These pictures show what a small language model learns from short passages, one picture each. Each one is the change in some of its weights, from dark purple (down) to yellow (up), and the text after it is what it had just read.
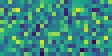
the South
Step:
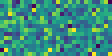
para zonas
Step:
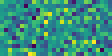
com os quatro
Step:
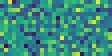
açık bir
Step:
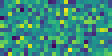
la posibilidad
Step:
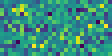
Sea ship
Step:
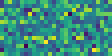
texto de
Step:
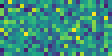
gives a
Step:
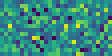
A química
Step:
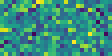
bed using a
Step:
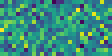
others, can
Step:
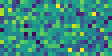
di studenti,
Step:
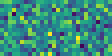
and Risk
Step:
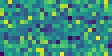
of cooperation has
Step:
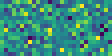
ARV em
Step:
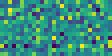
en función de las
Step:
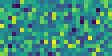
для оценки
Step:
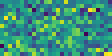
fungal and
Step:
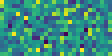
medical equipment
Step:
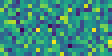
and 26 women
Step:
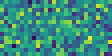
and tranquility
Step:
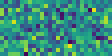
will be made
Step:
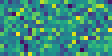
va metodlar.
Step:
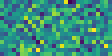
a frame,
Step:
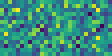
the room with the
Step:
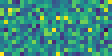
connection between
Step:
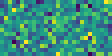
în tot
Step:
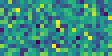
the educational process is
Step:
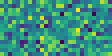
both closed and
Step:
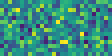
the constructed
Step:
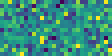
doctora en
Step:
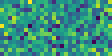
знания и
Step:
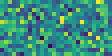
as pessoas
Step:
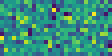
der Angst auch
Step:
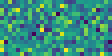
the order,
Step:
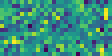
с СШТ
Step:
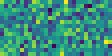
de horror
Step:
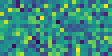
note ID
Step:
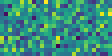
feedback from
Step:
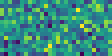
can be computed
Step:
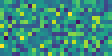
4 months of
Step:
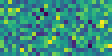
crops often
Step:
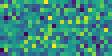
also keine
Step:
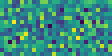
from the source
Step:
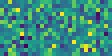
the formation of a
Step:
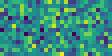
leading to
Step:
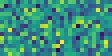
heldere en
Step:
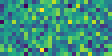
only. Be
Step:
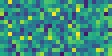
of forming and
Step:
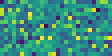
systems are not
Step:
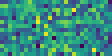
obstante, en
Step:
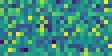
both cases of
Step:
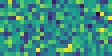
y creatividad
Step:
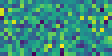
blot are presented
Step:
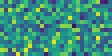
specified in an
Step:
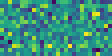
qismi butun
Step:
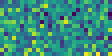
is presented. This
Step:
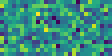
alleged as
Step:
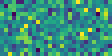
Simulation results show
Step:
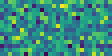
Twitter was
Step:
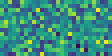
to inadequate
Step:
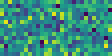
of their resources
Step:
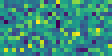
attitude of
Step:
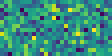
Institute of
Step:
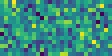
is het net
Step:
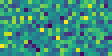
have created a
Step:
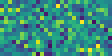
cm thick
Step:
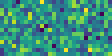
comparability of the results
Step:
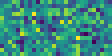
diseases through
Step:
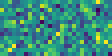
and archival
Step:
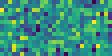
statistical significance
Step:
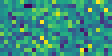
- name:
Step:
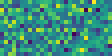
allocation of
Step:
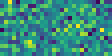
de padres
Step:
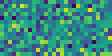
no foco
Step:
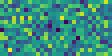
have allowed
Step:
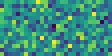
– КАК
